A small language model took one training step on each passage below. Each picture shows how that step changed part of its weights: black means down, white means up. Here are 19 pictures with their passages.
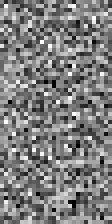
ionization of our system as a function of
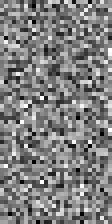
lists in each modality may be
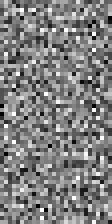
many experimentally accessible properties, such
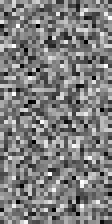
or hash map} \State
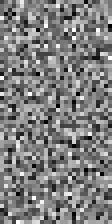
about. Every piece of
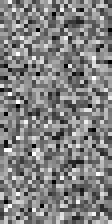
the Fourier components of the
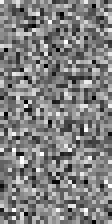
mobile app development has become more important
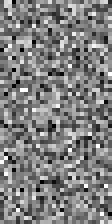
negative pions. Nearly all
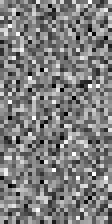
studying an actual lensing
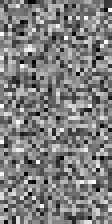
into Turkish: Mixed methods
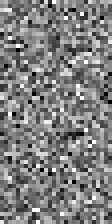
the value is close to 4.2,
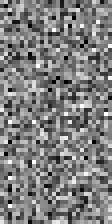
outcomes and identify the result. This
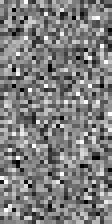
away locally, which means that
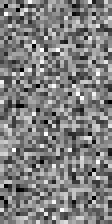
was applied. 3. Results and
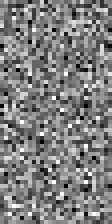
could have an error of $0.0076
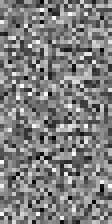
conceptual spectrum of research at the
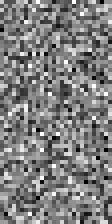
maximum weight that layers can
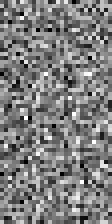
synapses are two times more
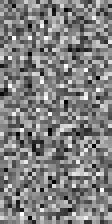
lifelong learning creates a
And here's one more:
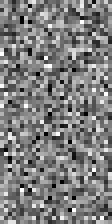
were imposed at infinity.
